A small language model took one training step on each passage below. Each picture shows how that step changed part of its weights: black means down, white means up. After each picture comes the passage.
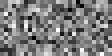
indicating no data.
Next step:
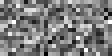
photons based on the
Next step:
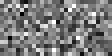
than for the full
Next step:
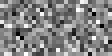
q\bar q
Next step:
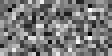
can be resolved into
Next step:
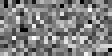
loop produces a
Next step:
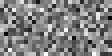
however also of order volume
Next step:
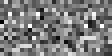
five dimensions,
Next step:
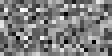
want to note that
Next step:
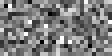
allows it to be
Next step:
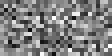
traffic, we
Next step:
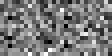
the weight and
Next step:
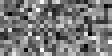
include the damping
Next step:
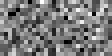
physics I will need the
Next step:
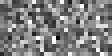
the two dimensional
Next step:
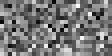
language and
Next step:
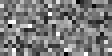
fluctuations in the data before
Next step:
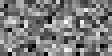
a promising candidate
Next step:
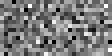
in particular of the new
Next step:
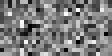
the Berendsen
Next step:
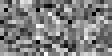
We conjecture that
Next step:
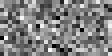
where $\lambda$ is
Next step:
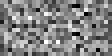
the TMFUN
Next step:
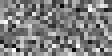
as total traffic
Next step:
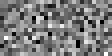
has been seen at
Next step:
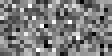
feature for the input of
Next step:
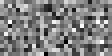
photon resolution because of an
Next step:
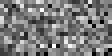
there exists a single
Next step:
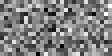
60. In addition
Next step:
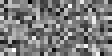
computational, memory,
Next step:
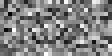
development. We applied the
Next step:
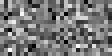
candidate set, an
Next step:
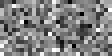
exactly once}.
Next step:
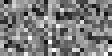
field inside. This
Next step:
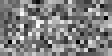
molecule by utilizing
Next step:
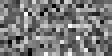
at the shock
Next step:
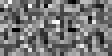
of the coordinate
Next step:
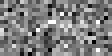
using its trained
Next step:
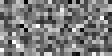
energetics and pair
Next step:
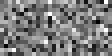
ranking methods:
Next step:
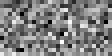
on various transits with
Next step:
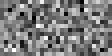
be factorized into the
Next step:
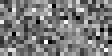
distance from the film
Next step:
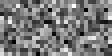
fragmentation can be
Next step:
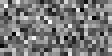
square root of
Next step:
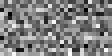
on in the data,
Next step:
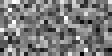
star formation rate or the
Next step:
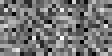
not appear in it,
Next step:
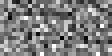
particular, it involves
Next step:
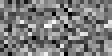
GeV. This corresponds to
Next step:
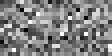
feature of grand
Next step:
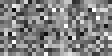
R {\it et
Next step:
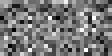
our measured mass and its
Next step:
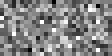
{depends on}
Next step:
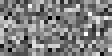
by a factor of
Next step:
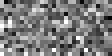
volume form on the
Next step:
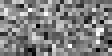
to detect any HR
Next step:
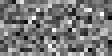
luminosity or mass is
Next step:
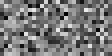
model's reconstruction power
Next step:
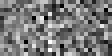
not seen in the
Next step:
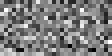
on their nature and
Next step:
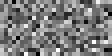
technique and typically
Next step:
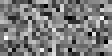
and describe the electron distribution
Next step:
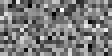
are correlated or not
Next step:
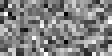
even with finite loss in
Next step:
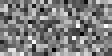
adsorption of
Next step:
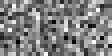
the same formalism
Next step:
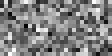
two spin solutions developing
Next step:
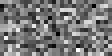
the median disk
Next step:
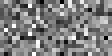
the dashed line.
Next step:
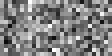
important to mention that
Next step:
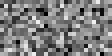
both forward and
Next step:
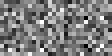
such as orientation and
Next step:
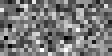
the saturation
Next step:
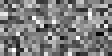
earlier for the
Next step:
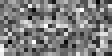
Phys. Rev. D
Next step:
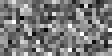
the velocity bias from
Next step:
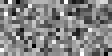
Y \biggr)
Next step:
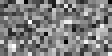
few objects were found
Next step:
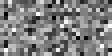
presented independent analyses
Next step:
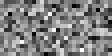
the PQCD approach
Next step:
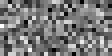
column reflects the
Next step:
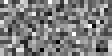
is a discernable
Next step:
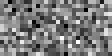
descriptions have
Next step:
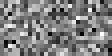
no basis constraint,
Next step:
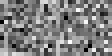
and relate it to
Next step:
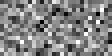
is apparent in
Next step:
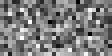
rescaled the Hamiltonian
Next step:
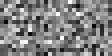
STS are
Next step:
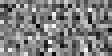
our observations in the first
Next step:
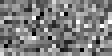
% figure caption is
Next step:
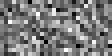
the following contributions from each
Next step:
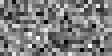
that is why it
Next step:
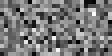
shocks should heat
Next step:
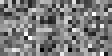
construct alternative
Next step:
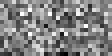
\small \centering
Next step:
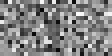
Enrollment |
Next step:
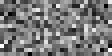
can be replaced
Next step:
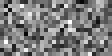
error (through test
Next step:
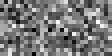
and time stability of
